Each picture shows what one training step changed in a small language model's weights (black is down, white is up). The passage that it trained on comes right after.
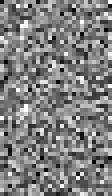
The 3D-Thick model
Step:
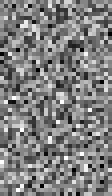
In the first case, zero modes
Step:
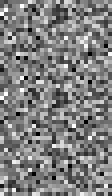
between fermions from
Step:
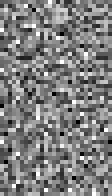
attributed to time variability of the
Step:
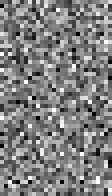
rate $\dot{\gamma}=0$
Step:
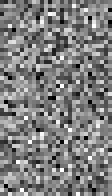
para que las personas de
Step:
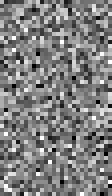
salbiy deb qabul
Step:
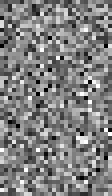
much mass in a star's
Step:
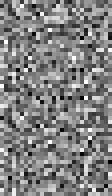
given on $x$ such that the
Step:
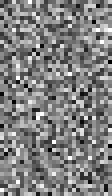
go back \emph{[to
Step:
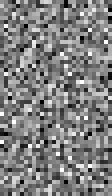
moyens disponibles
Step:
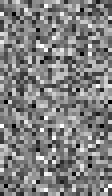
\frac {\partial F}{\partial
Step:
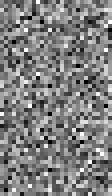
kompos serta manfaat
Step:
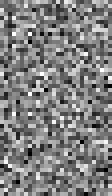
changes by $\delta \vp
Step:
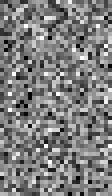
dataset comprises six
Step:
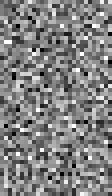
Prog. Nucl.
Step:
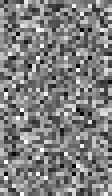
bilan birga,
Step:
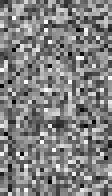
are shown. Because of
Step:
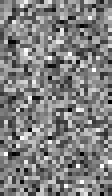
Rehmann H, Insall
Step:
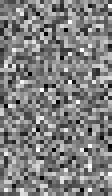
è la posizione e
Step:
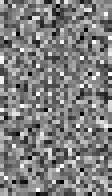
om teknologiske
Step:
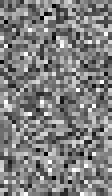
assumption, $X' $ is in
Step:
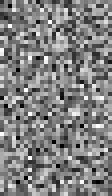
the functional $\nu$ under
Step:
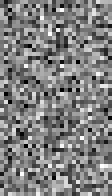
Equivalently we can use the
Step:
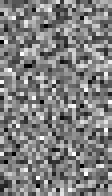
aflate în
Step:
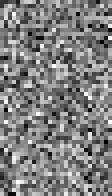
\label{sec:anther} In
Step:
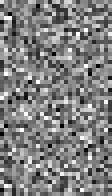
уровня HbA1c и
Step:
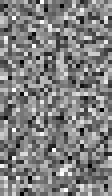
on some neighbourhood of
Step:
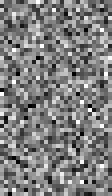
sense for all $f\in
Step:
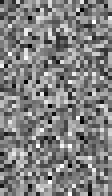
Optimization of Batch
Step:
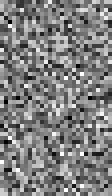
\in S$ and for $w
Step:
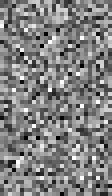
the maximum height is
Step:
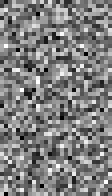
with respect to the problem size.
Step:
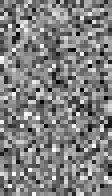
Turor Risqulovni
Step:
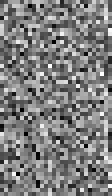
known to be a low-mass
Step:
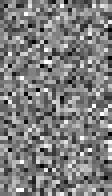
da melhor maneira
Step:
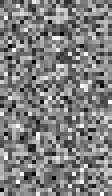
case in order to obtain a first sensible
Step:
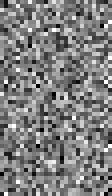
and cost 3, respectively
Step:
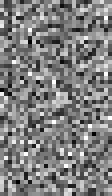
action $S_G$ and the
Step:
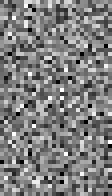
Dirac fermions on
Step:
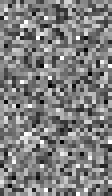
| c) | enfermeiro
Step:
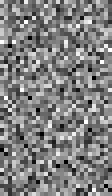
x) $ (or the directed
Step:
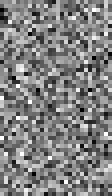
held on Friday,
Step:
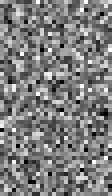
nonnegative integers with
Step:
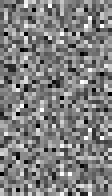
Characteristics of the
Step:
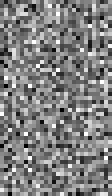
both inclusive and exclusive
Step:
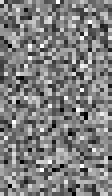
governança local
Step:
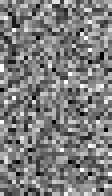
делу, ни к
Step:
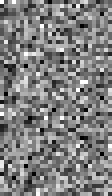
Chomsky stawia
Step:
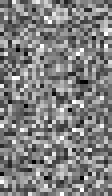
finite time. Subsequently
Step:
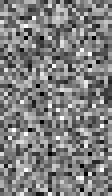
is supported by the Special
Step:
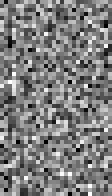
of random variables from
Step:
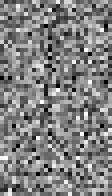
expressão bastante
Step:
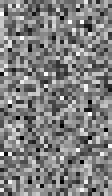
|V|$ and edge set
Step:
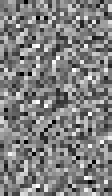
fiançar-lhe a
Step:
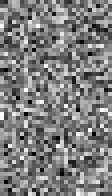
and only if one letter (not
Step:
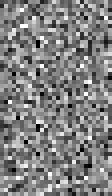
por Saturnino de
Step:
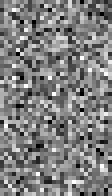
= \partial M \setminus
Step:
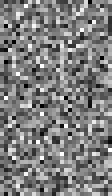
dapat dilakukan
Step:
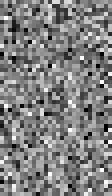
после прекращения
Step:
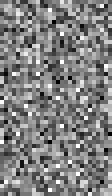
einem Domänen
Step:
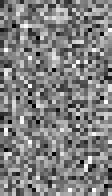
signed elements are represented using
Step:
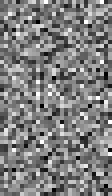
exercem papel
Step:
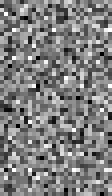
$n$, and let $G$ an
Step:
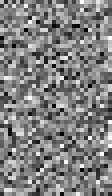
asosiy tamoyil
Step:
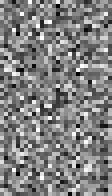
na plat na kung
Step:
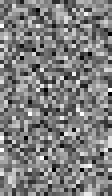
task have a greater
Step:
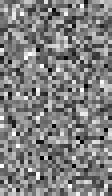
then validate the performance
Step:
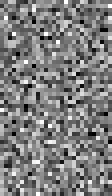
divergences. The pole
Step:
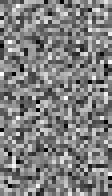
tensors are expanding,
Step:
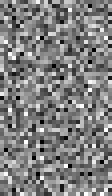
обставинах [17,
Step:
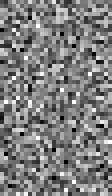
and $\O^c$, we obtain,
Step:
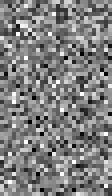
(Quadro 3).
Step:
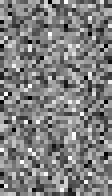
кожного окремого
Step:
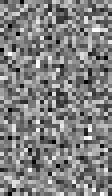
.' denotes the matrix
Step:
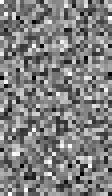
construction of discrete
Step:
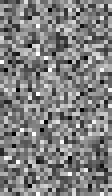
hansards. En
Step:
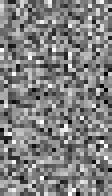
it follows from elliptic
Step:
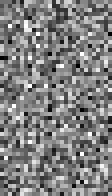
Education and Sport,
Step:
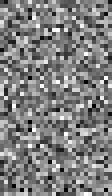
and all (in particular, $2
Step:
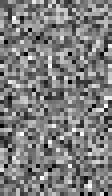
polynomials, but use the
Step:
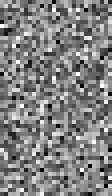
details on large deviation
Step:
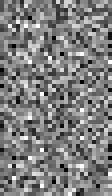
E., Galigao,
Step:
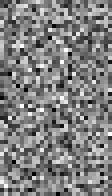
lengths. On the other
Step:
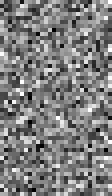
integer degrees. Thus
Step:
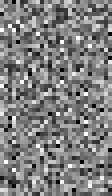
que o objetivo do
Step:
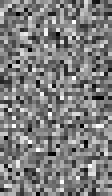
$\al$ is generated by the
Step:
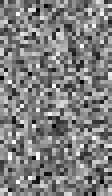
the unconditional PEP
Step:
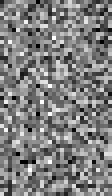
\m{G} is finite,
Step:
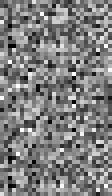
we assume that $\G.$ is
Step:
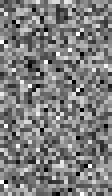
via DFM in any
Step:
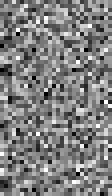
graviton exchange)
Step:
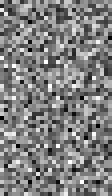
$F$ is covered by Theorem
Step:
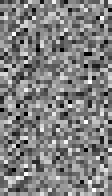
les questions deux à deux
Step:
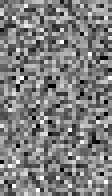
channels were sampled
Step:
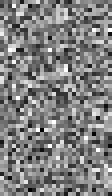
graph is $S_3 \to
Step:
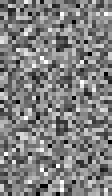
(or rather Maple)
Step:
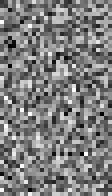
we can see the solution is $a =
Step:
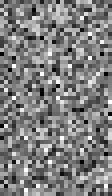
a Jesús hacia
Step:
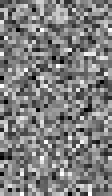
literally proof of the
